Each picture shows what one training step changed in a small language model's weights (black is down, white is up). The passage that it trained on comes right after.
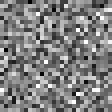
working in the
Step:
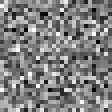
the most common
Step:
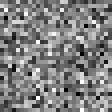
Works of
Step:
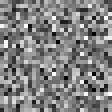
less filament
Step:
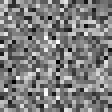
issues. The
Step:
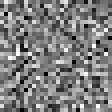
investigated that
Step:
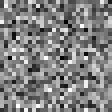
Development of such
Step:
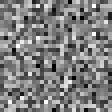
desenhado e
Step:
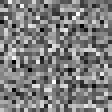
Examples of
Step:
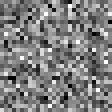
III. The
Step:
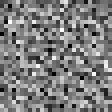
і освіти
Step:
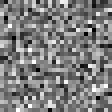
illustrates how
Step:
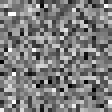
а также
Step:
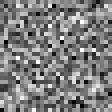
shell quality for
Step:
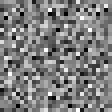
coordenada por
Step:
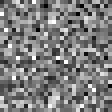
power lower
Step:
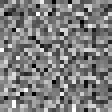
figure is
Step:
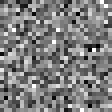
ne postignu
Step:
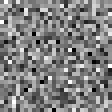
in the field of
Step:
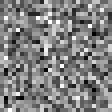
Cadence. The
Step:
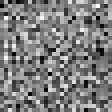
potentials was used
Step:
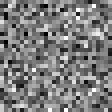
band qilishni
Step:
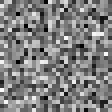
the researchers,
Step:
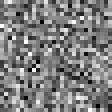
o caso serve
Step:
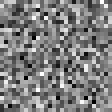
e.g., environment
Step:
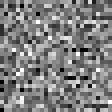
financement public du
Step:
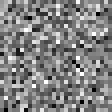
to all recorded
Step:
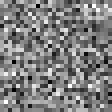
for collective
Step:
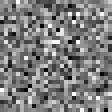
4 depicts the
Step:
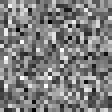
acesta este
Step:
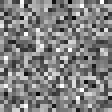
array and
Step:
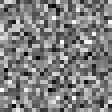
had a serious
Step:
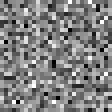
interests exist.
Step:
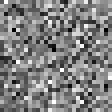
of each cell
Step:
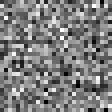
producers were found
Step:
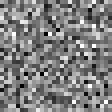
interpretar as
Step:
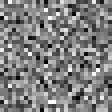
is dedicated
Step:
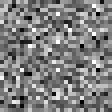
to group together
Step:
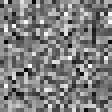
of feature and
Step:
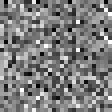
to ceramic
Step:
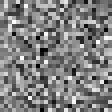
and how to use the
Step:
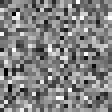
They show that the
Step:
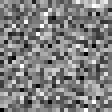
group membership
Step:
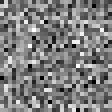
question arises
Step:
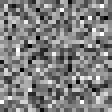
learning to a
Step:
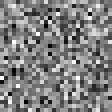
above year
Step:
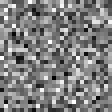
within opaque
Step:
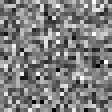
manager The
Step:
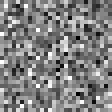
and it is the most
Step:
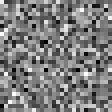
the patients was
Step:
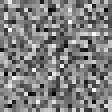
Test speed:
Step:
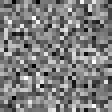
solutions are
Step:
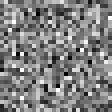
a broker
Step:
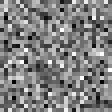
S_{ij} is
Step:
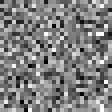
finding was also
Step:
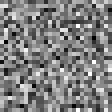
involving a
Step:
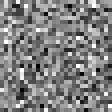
and acceptable in
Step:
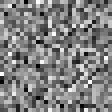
Some of them were
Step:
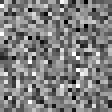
the contract,
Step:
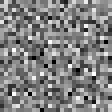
was the duty
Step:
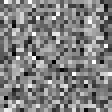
demais fontes
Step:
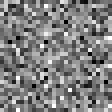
knowledge and understanding of
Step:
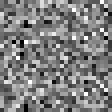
nur immer
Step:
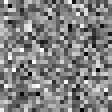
Age group considered
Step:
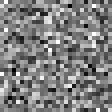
of the drugs
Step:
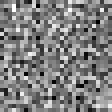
proceso de
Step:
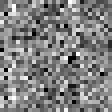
consumo e
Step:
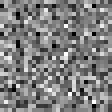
e diritto
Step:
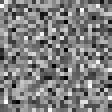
the EV,
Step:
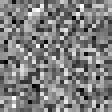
se trata de
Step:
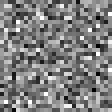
heat and mass
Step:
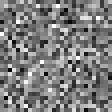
constants the B
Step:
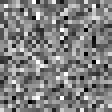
cas afin de
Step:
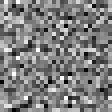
for data plane
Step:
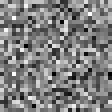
account at the
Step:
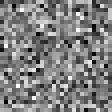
Tsoukas &
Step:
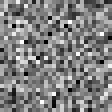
but gives
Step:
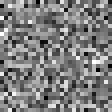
the preservation and
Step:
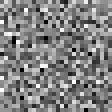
in the Near
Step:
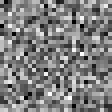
que la prise en
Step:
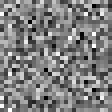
dal mio
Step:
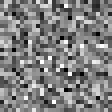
new iterate
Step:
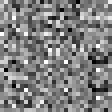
with conscience and
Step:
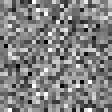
L. N. De
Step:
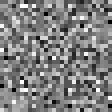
in Figure 1,
